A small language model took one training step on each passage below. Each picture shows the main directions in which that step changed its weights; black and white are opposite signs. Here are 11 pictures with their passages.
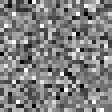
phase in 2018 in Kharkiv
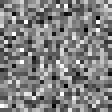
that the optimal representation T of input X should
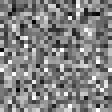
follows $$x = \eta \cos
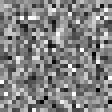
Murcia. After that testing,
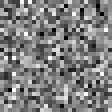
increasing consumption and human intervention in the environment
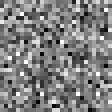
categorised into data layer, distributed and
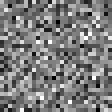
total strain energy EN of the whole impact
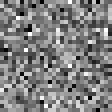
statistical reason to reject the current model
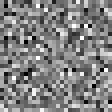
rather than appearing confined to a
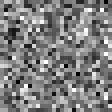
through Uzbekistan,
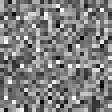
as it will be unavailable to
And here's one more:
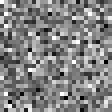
introduce the following quantity:*
